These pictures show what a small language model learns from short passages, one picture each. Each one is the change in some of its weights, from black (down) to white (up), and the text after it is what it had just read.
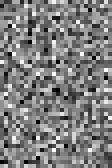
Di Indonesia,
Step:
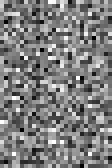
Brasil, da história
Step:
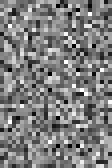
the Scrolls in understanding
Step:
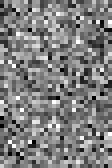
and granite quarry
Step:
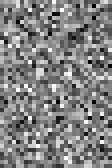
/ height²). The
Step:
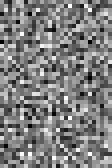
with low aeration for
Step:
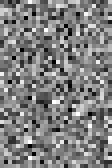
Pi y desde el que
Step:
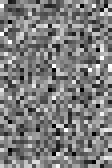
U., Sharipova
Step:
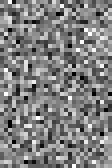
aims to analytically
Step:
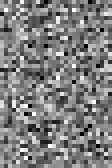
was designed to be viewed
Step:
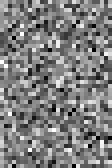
nie ganz in den
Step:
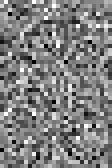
temporelle du panel
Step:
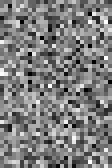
marital status not significantly associated
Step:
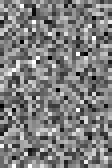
in Abbildung 6
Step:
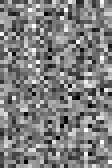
potentially more interaction with
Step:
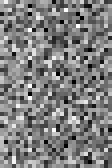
building is classified as
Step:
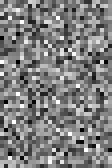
Bij relatief
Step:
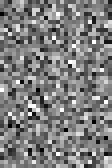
and Financial Initiatives
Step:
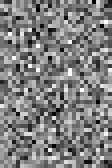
claim. We also
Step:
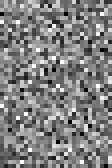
in contrast with the current
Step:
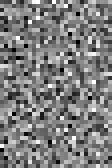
This study endeavors to
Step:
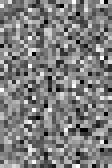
исходя из
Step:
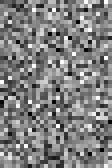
which have various proportions in
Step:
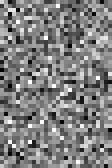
and domestic capital formation
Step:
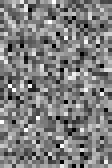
and more than two drugs
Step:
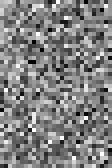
Board, drafted
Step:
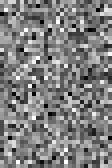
financial activities of state-owned
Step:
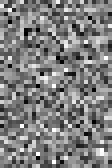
for boosting student's
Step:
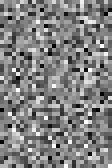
rice crop), while
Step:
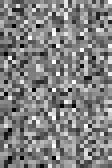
to the integration present between the two
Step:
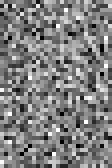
the lungs, releasing
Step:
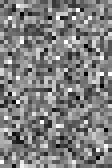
reciting alphabets
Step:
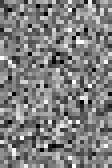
number of parents exhibit
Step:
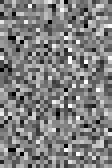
MicroMag manual.
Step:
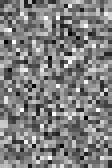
480 tuberculosis
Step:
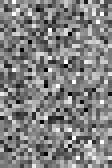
It exhibits a directional
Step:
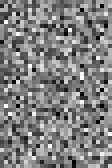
in the network. This will
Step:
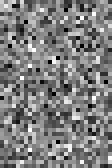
enhancing the monitoring of
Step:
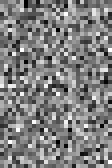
lacking in this instance.
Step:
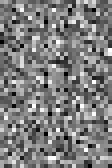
Mecanismos de
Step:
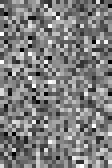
pada beberapa tahun
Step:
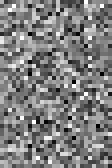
phthalimide and then
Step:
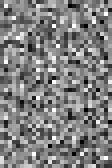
collegae van andere
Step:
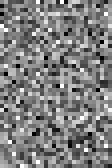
tienen los resultados
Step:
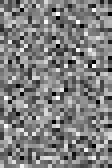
THINKERS IN
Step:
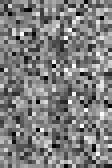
varying amounts of
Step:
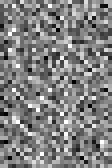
virusi, monitoring,
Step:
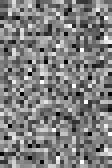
water stressed conditions. SA
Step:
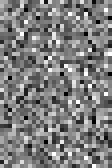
memiliki peran yang
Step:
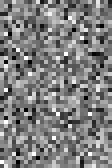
significa que para cada
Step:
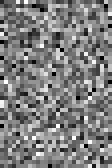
transduction was confirmed by
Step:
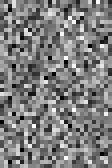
criança no país |
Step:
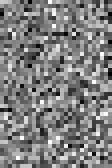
dont la santé ne
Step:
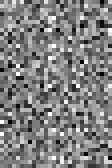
O.T.C en la
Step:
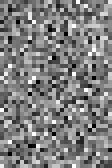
leur environnement en
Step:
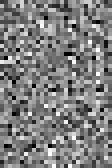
aspectos como claves
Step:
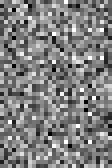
[72,73], most research
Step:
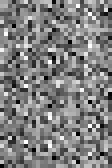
скарны (с
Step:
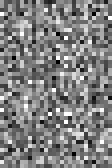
Operator Information and Data
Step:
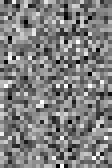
106 produce biogas
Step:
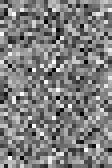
B., Soliyev
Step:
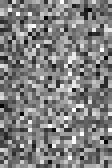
These outcomes support the development
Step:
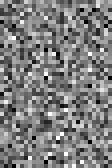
of the main potential negative
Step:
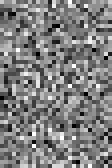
artista visual
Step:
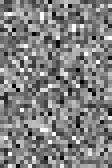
as text or real time
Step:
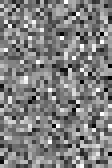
frequency will be defined in interaction
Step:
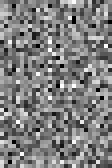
parámetros del buen
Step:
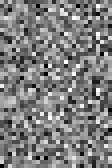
bulut deb nomlangan
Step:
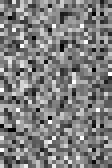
o empreender nasce
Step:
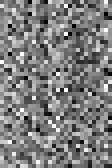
tetapi sikap
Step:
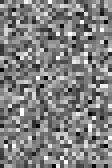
este sentido, el
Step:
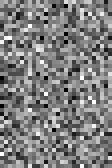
endogenous growth theory
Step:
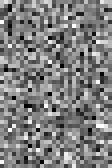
bo'sh vaqtlarini
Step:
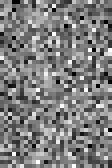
borgan. **Roman
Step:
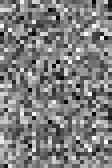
day and on various days
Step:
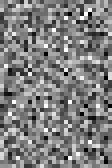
that regulate the issues of
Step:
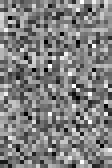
women were divided into
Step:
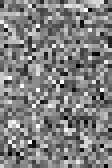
and j^{th} variable
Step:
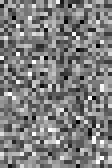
metal sulphate solution
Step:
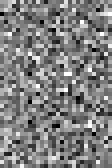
an outstretched
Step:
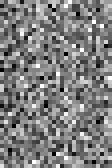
Uzbekistan named after
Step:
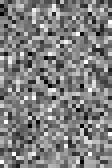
diluar cakupan
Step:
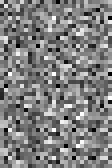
А.Г. На
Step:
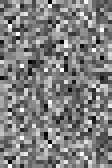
session This session took
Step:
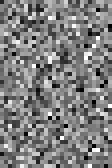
solution becomes invalid since
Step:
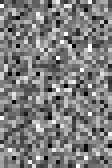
барқарорлик ва
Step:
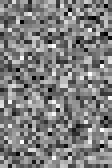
of femora 2 and 3.
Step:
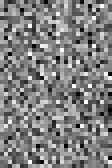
water. Experimental
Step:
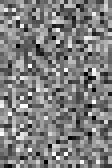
was finding the sweet
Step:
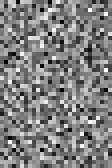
with MMSE, both the
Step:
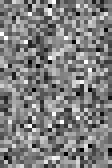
- il suo allievo
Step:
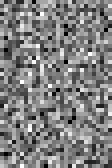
attitudes in social
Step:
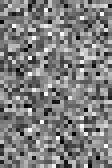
and Environmental Education actions
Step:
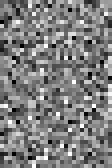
important health problem throughout the
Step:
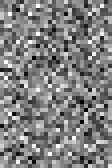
to examine hydrogen
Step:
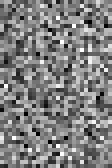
the personal interest and level of
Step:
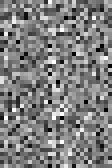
study are included in this published
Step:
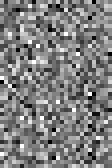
award criterion for using
